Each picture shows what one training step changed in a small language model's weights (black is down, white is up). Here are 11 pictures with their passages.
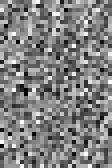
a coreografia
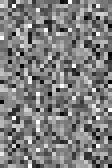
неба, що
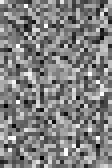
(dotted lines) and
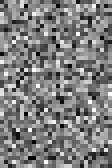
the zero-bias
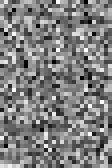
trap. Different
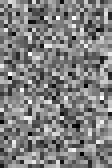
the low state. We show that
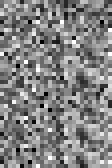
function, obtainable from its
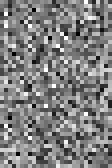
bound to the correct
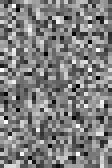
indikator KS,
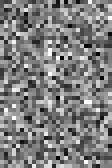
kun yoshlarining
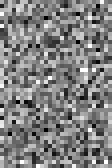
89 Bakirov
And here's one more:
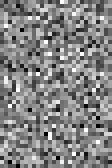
. \end{equation}
